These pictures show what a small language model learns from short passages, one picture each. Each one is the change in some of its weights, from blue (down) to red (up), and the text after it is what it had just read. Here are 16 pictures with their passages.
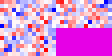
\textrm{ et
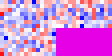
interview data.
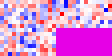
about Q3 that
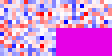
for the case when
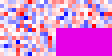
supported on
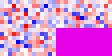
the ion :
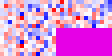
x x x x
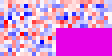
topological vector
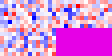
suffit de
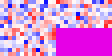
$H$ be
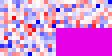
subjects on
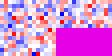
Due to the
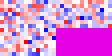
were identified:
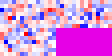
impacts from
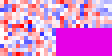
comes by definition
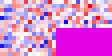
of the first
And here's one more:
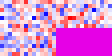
of burn
